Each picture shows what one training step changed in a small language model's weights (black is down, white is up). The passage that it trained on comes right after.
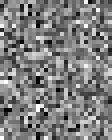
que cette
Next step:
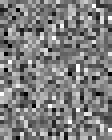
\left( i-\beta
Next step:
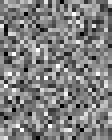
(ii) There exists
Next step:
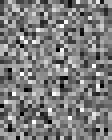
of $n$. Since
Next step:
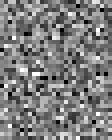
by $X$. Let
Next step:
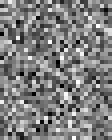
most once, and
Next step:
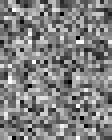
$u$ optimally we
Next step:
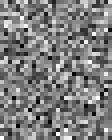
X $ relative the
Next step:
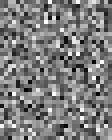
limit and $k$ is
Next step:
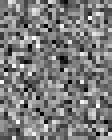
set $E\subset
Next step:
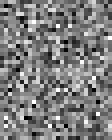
fundamental group
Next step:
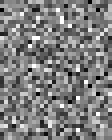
complete. Hodges
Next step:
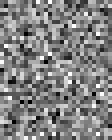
distribution $p$. For a
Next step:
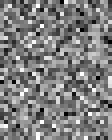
acts as the zero operator
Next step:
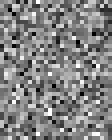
one. In addition to
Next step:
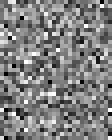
all $x \in
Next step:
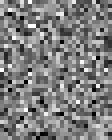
$A$ is either
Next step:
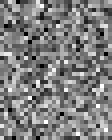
$\psi : W\ra
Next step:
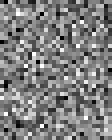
if $f$ is continuous
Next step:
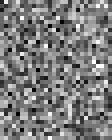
we can select connected
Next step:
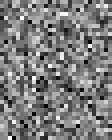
set of parallel
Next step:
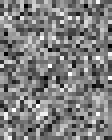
\in C$ (in
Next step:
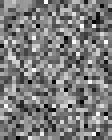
the structre and that
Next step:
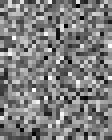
under the assumptions of
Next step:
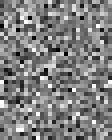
i x_j \cdot
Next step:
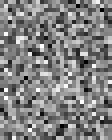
by letting $t$
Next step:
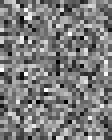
the Banach fixed point
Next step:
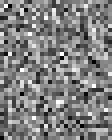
crossings of an
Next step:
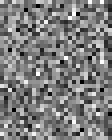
for our proofs.
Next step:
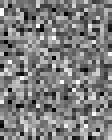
\right) \cdot
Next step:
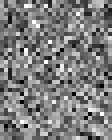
rigid folding
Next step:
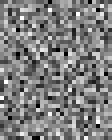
i.e., for any
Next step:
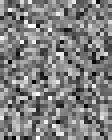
can be defined either by
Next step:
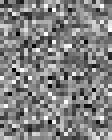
= 0 \quad \forall
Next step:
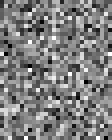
\mod R$
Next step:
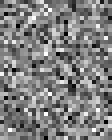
momentum and
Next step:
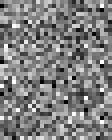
be significantly
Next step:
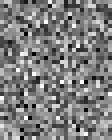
ideal polygon
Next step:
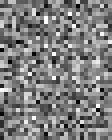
property of a subclass
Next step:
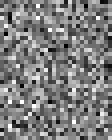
0\rangle}$. Given
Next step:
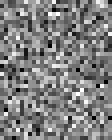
solution is obtained but it is
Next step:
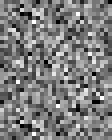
the situations given
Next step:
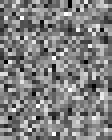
of a (less
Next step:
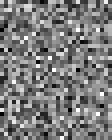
1 of the lemma. Since
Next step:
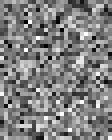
built on the
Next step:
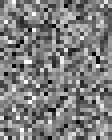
that $F$ is
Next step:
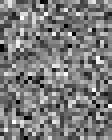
For every $j\in
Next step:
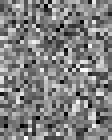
first exit time of
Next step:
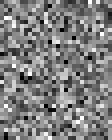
integer $m$, that is
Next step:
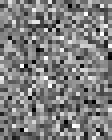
factor of $\Psi$, and
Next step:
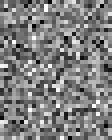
a way out and
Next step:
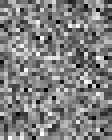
strictly convex
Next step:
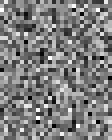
is stably finite.
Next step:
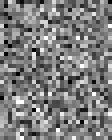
\pi_F \overline
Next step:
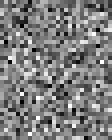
these results remain true
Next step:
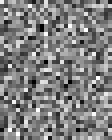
u(x) \leq
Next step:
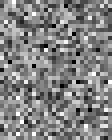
that the universal
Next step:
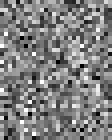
to a non-zero
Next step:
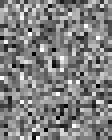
denote $0$. One
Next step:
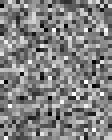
will be generated by all
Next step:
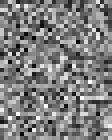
is a component of the
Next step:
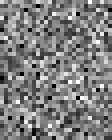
in the matrix case.
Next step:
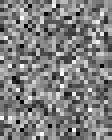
in practice, the
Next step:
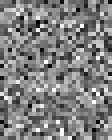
for suggesting Lemma
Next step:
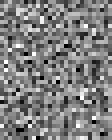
let \[ f_J
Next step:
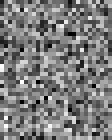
of the induction has been
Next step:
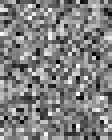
a global
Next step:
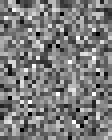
$N$. Since one can
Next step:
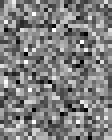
that the manifold is not
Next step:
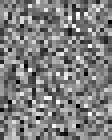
of Science.
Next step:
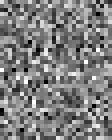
in its character table is
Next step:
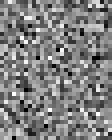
each $n\geq
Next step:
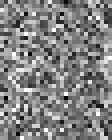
can be chosen so
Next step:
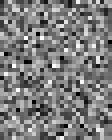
of $f$ is
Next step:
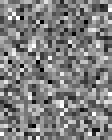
vertices labelled from
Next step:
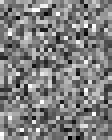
The performance matrix
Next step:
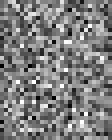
the relevant
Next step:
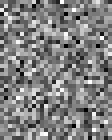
the driving
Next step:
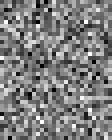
the linear processes with
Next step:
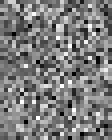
the reciprocal
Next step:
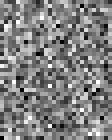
modulo $\Z$,
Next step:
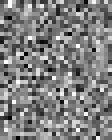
The subject of this paper
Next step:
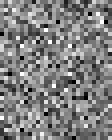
point, which is again
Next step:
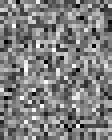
as a corollary of
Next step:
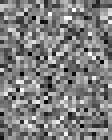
the minimization of
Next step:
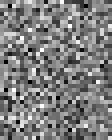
relators, using
